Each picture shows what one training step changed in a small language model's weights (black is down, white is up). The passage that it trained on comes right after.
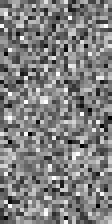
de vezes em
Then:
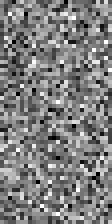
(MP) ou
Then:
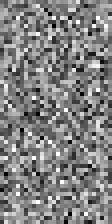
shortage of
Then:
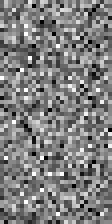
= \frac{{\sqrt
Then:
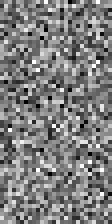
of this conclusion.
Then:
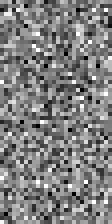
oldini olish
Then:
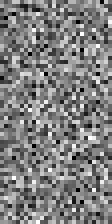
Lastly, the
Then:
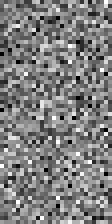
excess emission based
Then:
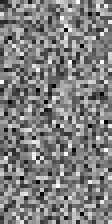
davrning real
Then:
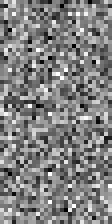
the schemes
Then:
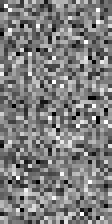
ayollarda 110
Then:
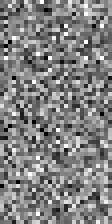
and on the density,
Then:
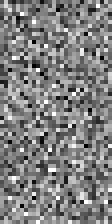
other processes,
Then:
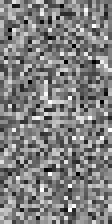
that the slant
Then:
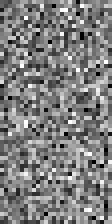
displays a complex
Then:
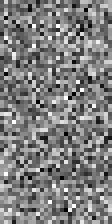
the measurements and simulations is
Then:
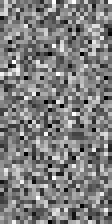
with $E_{\gamma
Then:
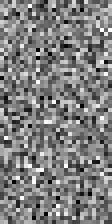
present instantaneous
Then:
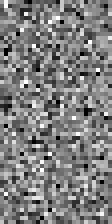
a rationale and
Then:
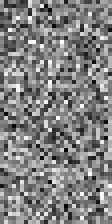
everything that
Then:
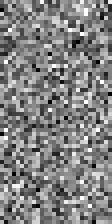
de los elementos
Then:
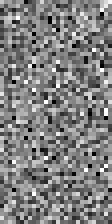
and LP11 modes
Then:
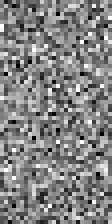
the output classes
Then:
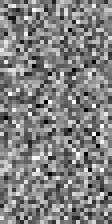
of cut, these
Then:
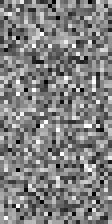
Según un
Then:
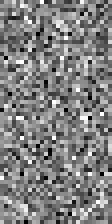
imaginan esos
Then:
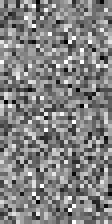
how the image would appear
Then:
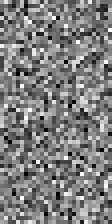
el nivel de
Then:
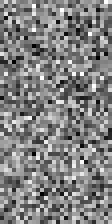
parameter is negative the
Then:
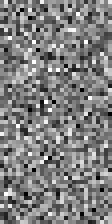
auf ihren
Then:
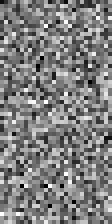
the nuclear
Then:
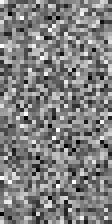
surface into the pit
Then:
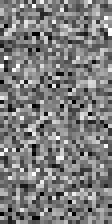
(the occultation
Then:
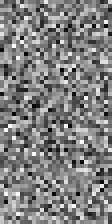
interest is in two particular
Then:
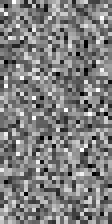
serta tata
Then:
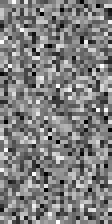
phase (right).
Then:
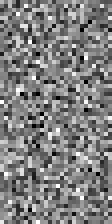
delas estão
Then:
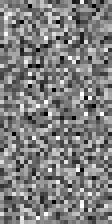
and hybrid
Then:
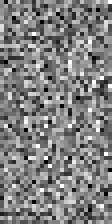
an alternative
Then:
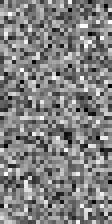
para a realização de
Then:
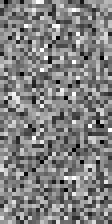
continuous learning and
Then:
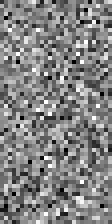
mesosphere to
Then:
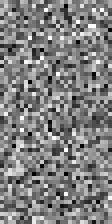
nimalar qilish
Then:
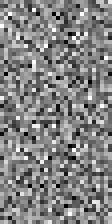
probes. This is
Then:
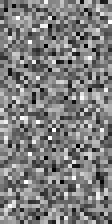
curve; however,
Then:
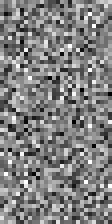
shakllantirish uchun
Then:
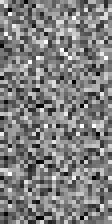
gap has a
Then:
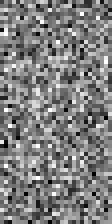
to verify the
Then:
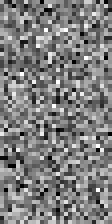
chain and sheet
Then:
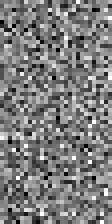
пройти полного
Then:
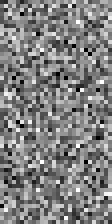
which results in the
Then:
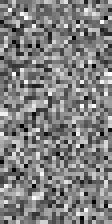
numerical result shows that
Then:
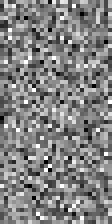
an error message
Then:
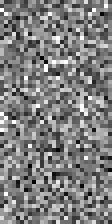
рівні нам
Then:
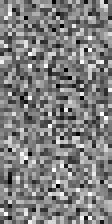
and we will treat
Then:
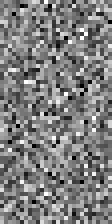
\\ Shape &
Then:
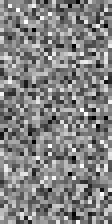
the largest domain
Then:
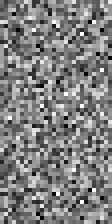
same similarity function
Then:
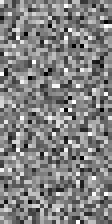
но мы
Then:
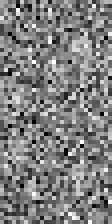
perturbations, here in
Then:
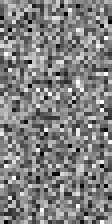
про побут
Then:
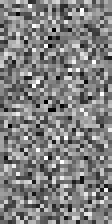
written as
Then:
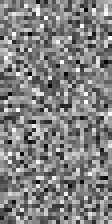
imkon beradi.
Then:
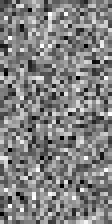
yang mengatur
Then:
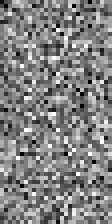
include their significant
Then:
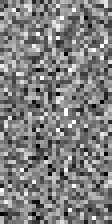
to play an important
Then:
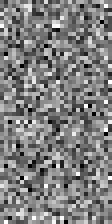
we propose an
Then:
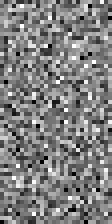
distances, the
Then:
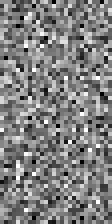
than two percent of
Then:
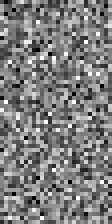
in the same direction
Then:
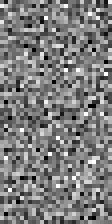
not apply and
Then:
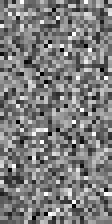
excitation all the
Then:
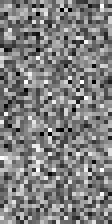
of pulsars
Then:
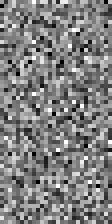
o más importantes
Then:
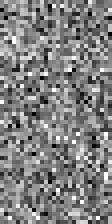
asymptotic expansion
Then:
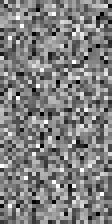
TX and RX
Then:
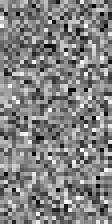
laser frequency is measured
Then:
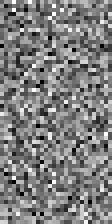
Ising model, we
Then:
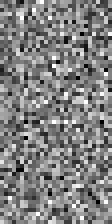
calculated with different
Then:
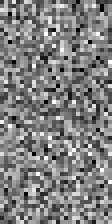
two EPW
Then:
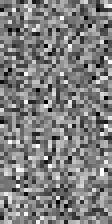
such an effect will be
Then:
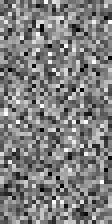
systems. Examples
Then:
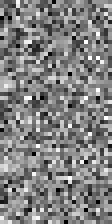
is ineffective and
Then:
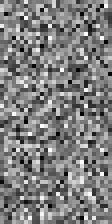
підлітки з
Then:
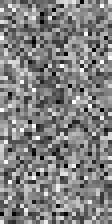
Yukawa coupling
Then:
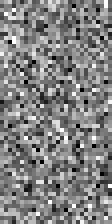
interpreted as the simple
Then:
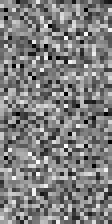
the right). The red
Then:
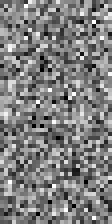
rates from the He
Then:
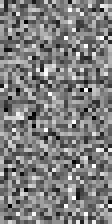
irradiação no
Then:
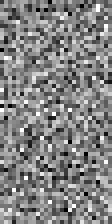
the production of a
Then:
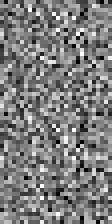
of the previous section.
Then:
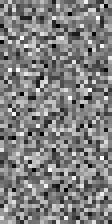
which are compatible
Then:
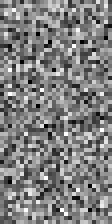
adopt the
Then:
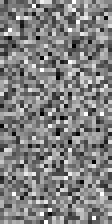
and deployable
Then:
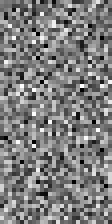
Director of
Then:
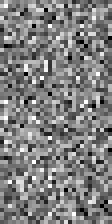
et al.} indicated
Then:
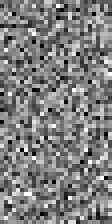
K Toshkent
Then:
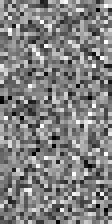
farthest point
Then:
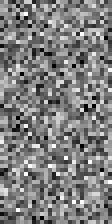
ATV ning
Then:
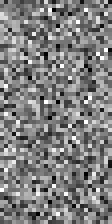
hole with equal
